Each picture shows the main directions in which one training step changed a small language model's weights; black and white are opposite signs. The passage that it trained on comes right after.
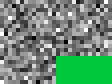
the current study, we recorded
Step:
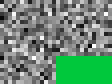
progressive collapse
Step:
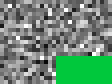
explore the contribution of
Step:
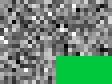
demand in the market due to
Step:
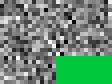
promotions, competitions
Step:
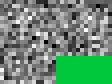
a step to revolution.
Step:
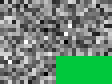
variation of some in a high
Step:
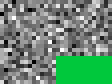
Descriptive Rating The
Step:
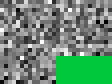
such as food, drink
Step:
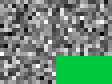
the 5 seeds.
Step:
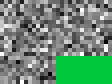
that after controlling for
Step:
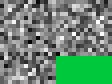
support decision-making.
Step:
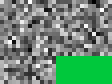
more knowledgeable individuals.
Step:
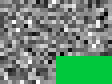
imparted with value education
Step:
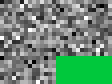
of the simulation domain.
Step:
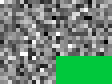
of micro, small and
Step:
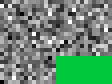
this subgroup may contribute
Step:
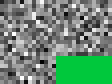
the 1st of March
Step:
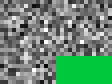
0 \dots \dots
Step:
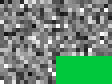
of data. Tested
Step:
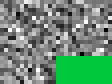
to conclude that the
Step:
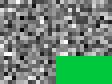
relationship so that something
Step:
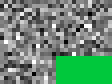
Press, New York
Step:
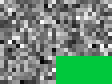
after obtaining ethical
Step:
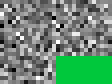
Educational interventions for
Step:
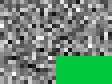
adopted Pakistani
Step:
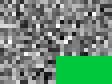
that is open-access
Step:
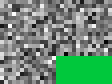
parenthetical words:
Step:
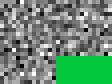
African Surgical
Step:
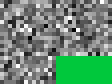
nature of the injuries
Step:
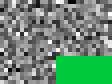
demonstrated decades ago
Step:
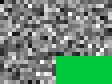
was a border-line
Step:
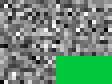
Light and electron
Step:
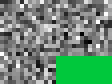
of the statistical indicators used to
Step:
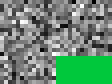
manual tending and between
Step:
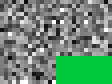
on management graduates
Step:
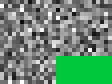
optimizing the evaluation approaches used
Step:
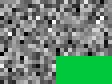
System (Hardware)
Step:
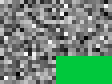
of food preferences:
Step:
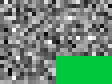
number of specific structural and
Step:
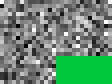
of equity and debt
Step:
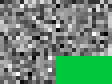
of regional balancing.
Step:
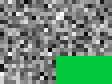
for paired samples was
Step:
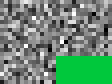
to evaluate locals'
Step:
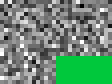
in the credit
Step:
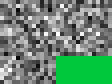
secure, meaningful,
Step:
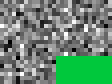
but that they have different
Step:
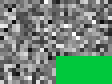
origin of planar
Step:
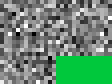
respectively; b, the cut
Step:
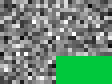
reports based on data
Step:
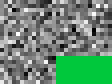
dealing with distributed
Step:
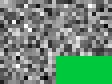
reveal about the cults
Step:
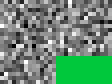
which may be associated with
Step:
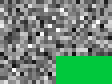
according to the Killip
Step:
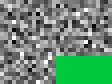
be increased age-related
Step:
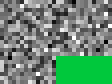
and approved the final
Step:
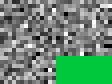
91% respectively. When
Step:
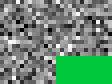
out the transcription and
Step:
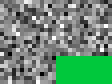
to be a particularly challenging
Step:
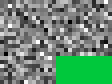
from any organization for the
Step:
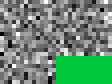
influenced by natural or
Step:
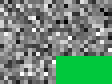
based on geographical
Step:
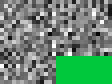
engineered at a
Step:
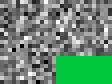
images. Hence, the
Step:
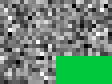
the spread of disease.
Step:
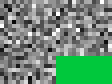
school hours and free time over
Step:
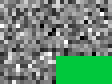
but inconsistent,
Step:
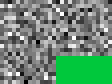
in expecting the incidence
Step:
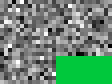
the compulsion of
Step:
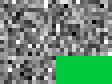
ask the responsible
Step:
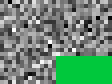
5. Supports
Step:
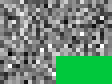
all end up being damaged
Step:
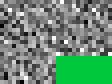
who were diagnosed with
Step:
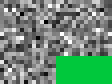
HVAC”, so
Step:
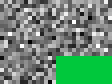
duration to Work
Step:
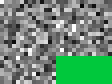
of mothers who
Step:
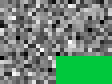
an external planetary
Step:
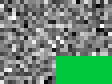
length of time in which it
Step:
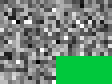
history of pain in
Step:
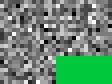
work, anomaly detection
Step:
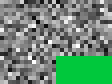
of patient harm and providing clear
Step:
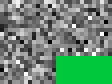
solution with sodium
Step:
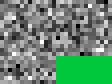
higher acceptance than the
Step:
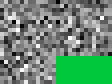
unemployment rate, marginalisation
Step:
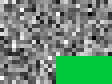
[1]. New deep learning
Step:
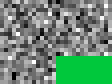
the original roots – namely
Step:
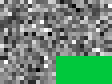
= M_\infty
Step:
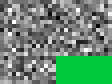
has been done in this
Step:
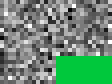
permafrost body
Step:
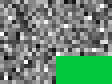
the criterion for
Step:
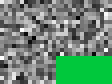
of toxic materials in
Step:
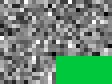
a wonderful
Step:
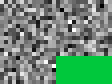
encuentra el
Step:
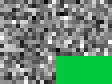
change in interfacial
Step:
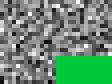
half, and e3
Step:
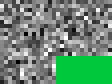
Women who had prior history
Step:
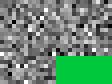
been evidenced that the
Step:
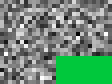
tris) In fact,
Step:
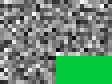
for diagnosing
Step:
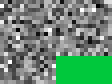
evaluation of playing ability has
